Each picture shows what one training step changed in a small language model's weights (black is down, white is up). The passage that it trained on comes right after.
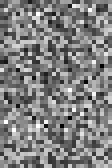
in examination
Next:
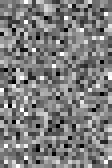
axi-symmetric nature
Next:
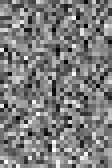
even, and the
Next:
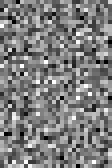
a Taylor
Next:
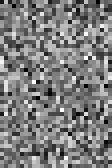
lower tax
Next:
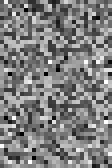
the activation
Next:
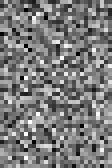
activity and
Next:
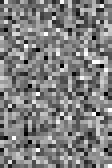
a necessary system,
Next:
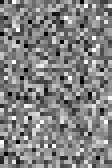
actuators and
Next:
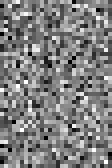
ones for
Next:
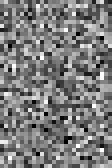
3 objects that
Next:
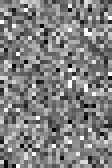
$\per$ is
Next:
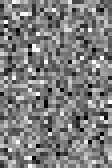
on a small sample
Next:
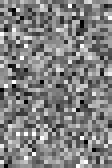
field $\v
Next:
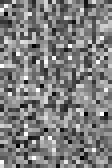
obtaining detailed
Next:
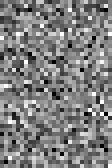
rising singers
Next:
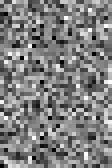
using the notation introduced
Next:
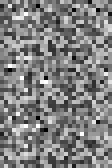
for advanced
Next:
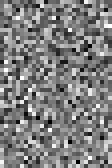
approach to defining
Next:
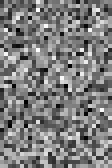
number of the
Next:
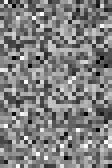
lower L loadings
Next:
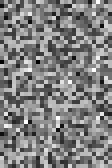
and are marked
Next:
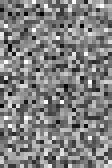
maximize the
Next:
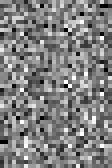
-2 between the
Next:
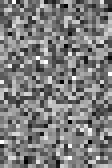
linear terms of
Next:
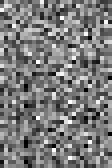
is usually good
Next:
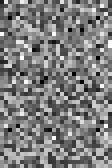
systems, no matter
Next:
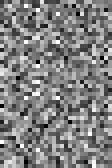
subgroup of
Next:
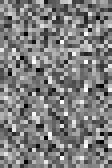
behavior we vary
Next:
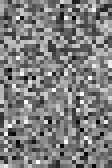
position within a
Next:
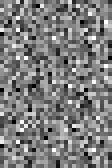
requirements for classical
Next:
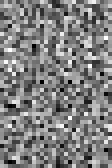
the usual definition
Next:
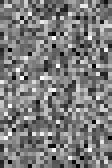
was the same as
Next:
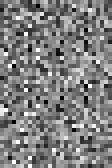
to account for the
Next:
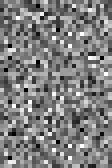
to use a search
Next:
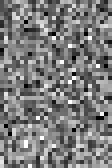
as is confirmed
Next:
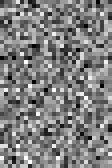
performed inference and
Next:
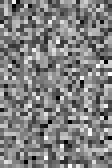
two different vertices of
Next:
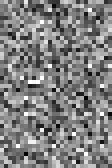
the reported results
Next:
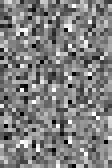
of getting off
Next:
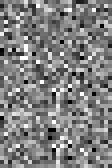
holding on
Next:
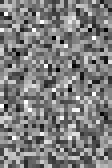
it is only a
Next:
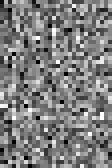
as Adomian
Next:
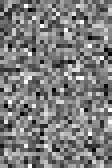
price of
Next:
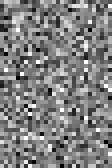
of Your
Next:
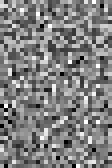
where $c=
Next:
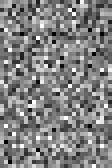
Around 50
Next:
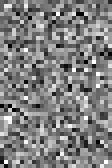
p$. If we
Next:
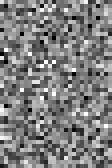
& Data
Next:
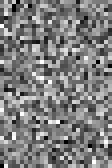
two quarks
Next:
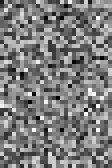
and eigenfunctions
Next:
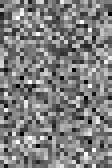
with considerable density
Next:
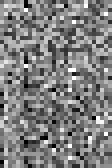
It is not
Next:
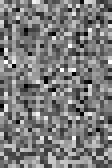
case is then given
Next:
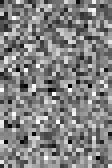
exposure from
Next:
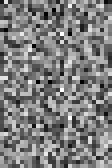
its values on the
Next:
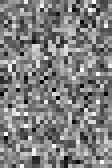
only defined on
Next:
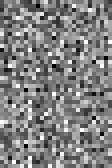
to assess its
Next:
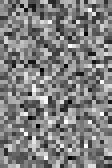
the most recent
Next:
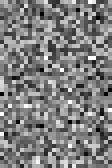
the particular case of
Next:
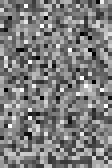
steel spring
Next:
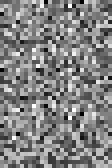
map is well defined
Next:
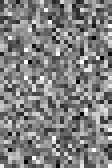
a dense sequence
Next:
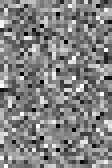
\times T$
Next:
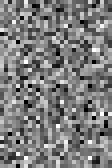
interests include very
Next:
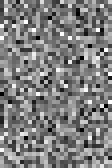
a compact map.
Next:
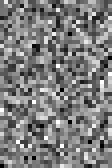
the distribution of the
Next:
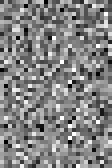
system is invariant with
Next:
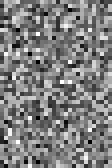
of the interval
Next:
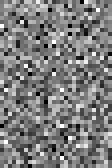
Banach space
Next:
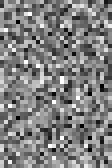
were 12 and
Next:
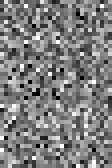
a subcategory
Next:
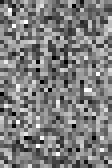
bounded hyperconvex
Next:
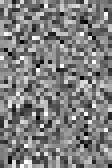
Farm to
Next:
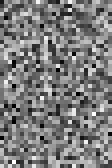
and so the
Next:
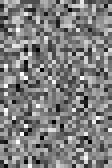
of scale}.
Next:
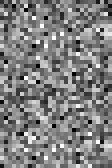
low density phase becomes
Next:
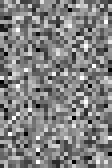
of technology is
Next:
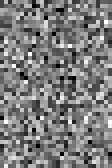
participants needed
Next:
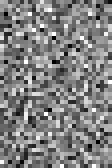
show no indications
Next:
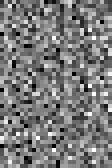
transforms an optimal
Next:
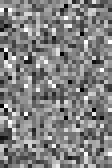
determine precisely, so
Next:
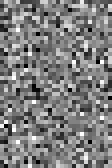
of increased
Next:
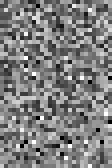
in software application
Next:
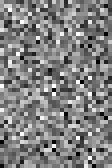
**Proposition 1.**
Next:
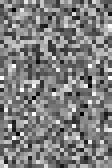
for $t
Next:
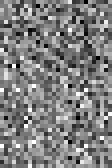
require fewer
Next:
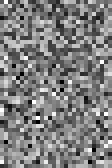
the loop:
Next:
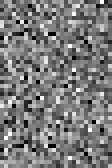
1 shows the
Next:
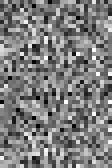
or upper bound
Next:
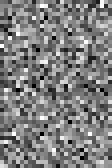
string of numbers
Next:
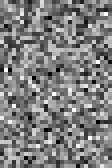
structure probably
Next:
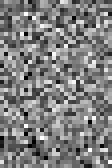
status of
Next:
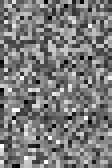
maps. An
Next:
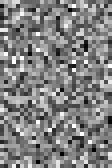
of theories with
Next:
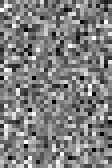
is assumed to be
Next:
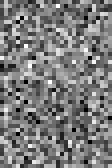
object transfer.
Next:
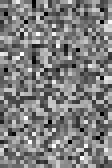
used as a
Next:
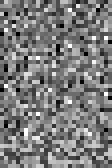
dictate the
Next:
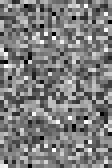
In (c)
